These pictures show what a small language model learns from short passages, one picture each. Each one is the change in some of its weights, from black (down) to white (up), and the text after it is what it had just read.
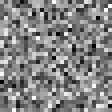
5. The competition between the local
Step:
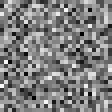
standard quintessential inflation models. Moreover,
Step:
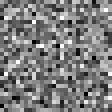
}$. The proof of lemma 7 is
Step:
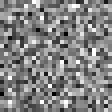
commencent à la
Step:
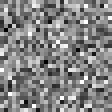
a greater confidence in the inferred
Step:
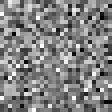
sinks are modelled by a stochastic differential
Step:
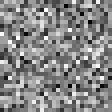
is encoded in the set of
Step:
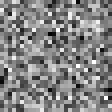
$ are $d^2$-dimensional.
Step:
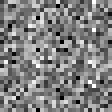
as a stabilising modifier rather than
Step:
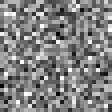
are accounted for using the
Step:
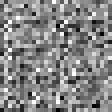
[16]. In our review, the
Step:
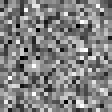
conduct observations on extragalactic
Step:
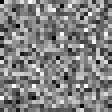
contribution is to monitor hydration of
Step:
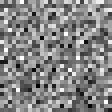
in ref.~\cite{mapa}. This
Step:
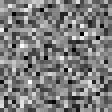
microcube, acquired
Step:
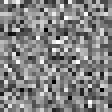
is relatively dense ($V_1
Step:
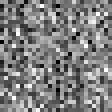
if there exist positive numbers $c$ and
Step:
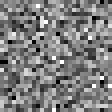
substrate heterogeneities, including
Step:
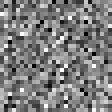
\label{smetric}\eeq If,
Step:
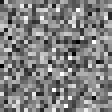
their forecasts, be they
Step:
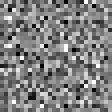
\begin{remark} If $M$ is
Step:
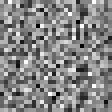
example, the uncertainty of the mass function at
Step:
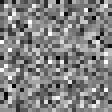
below which one trusts the calculation for the
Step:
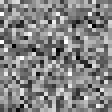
the $\eta$-dependent part is not a polynomial
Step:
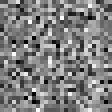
to zero as $t$ tends to
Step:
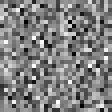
attempts in the spectrum calculations to be
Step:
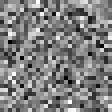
apply the conformal map $\tilde
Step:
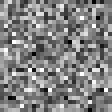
are direct translations of those in Section
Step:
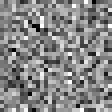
quasi-Feyer sequence for a set
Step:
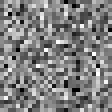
Some properties, recurrence relations and
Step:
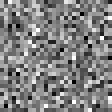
a consequence of the electron-pressure
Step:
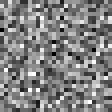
squares fitting as in the
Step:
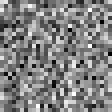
between Viewers and Actors was
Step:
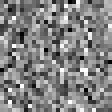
origin to $(1,0)$. Another
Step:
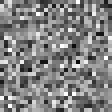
behavior of the model. More recently,
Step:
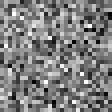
$S_n(q)$ at different
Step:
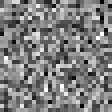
tails of sums \\ of independent symmetric random
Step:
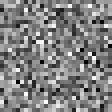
has been pre-trained on data from a
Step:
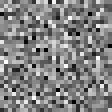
Analysis and Numerical Mathematics,
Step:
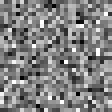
involved. Nevertheless, we
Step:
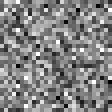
(or co-pro-$\ell$, or
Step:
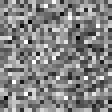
Department of Mathematics, Faculty
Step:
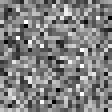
Yung5, Yung6}.
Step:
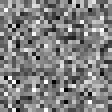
a scientist in the context of
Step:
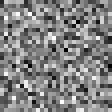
$Q$ is a bilinear
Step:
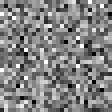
algorithm* (Djikstra,
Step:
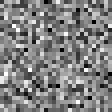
entries of $\Phi$. Our results indicate
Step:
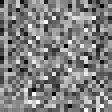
and let $\eta_c$ denote the number
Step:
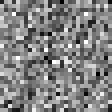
It is found the nonmonotonic
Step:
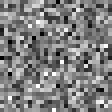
in each Lissajous
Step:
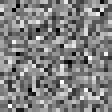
pressure and density that also have odd parity
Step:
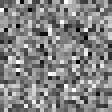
the fact that $\H$ is a generalized
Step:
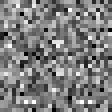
$1/m_Q$ expansion it is
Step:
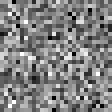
SMICA (Spectral
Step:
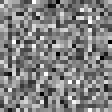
rows}\/. The first element of the
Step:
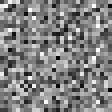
for special applications. \begin{figure}
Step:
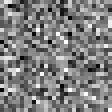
\eqref {eqdeviation-4}
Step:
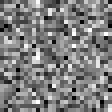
not covering all of URLLC
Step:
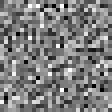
in different models. For the numerical simulation of the
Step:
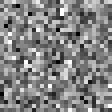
constant \citep{Pringle1981}.
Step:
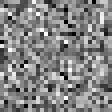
sequence and of Jansen et al.
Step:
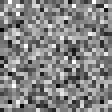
a special case we consider the relationship between
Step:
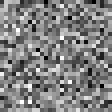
different values of $\nu$ and different mesh
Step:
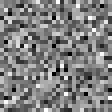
weight_gf(B, d,
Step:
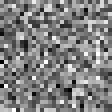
with $s\in S, r\in
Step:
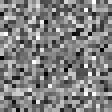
therefore not distinguished. Where they
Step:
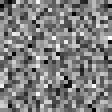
components. Even if the configuration of those components
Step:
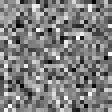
a single photodetector and a
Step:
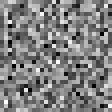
experiments for $n$ up to approximately
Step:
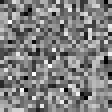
But this dodge is not necessary.
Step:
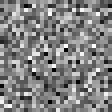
were all well controlled at the expected 5\%
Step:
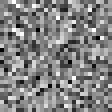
advancing brain-computer
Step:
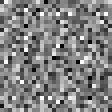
ran several tests in each of the
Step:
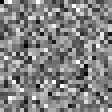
and a \emph{private}
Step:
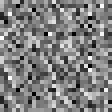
& Bulge & Disk &
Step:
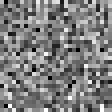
to a gentler slope.
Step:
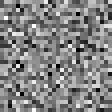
National Laboratory,
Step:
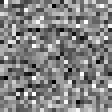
for molecular junctions with similar
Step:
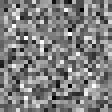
to $C^\infty$ and one can also
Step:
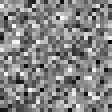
Figure~\ref{simulation}. The simulation
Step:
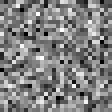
large $t_0$ and general
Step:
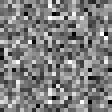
$\tau(X)$. The study of complements
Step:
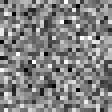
is chosen to match the opposite
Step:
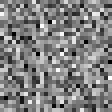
of the circumstellar shell, and
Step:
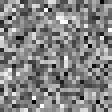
derive the one-dimensional NPSE in
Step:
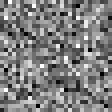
For a bicharacter $\epsilon$ of
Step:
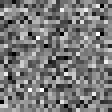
deg\,}D= \alpha\}$ for
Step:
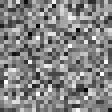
where $\hat{R}$ is the scalar curvature
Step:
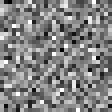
shall define the lifetime $\tau$
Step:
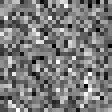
speech foundation model representations to label each
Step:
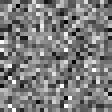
consistent with quark counting rule and
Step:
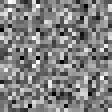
first order differential equation that describes the
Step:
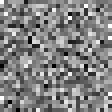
surface coating, thin-film
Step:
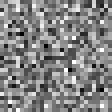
the growth of the magnetic inclination
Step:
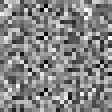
domain-decomposed uncertainty quantification approach
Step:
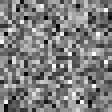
solution $u(t)$ for each $\lambda
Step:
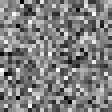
principle that requires the variables to sum to one,
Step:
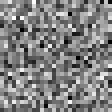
The exact Green's function can be written
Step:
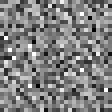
longer range forces ($V_{2}$)
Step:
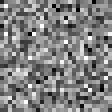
for the performance of any SIMO scheme
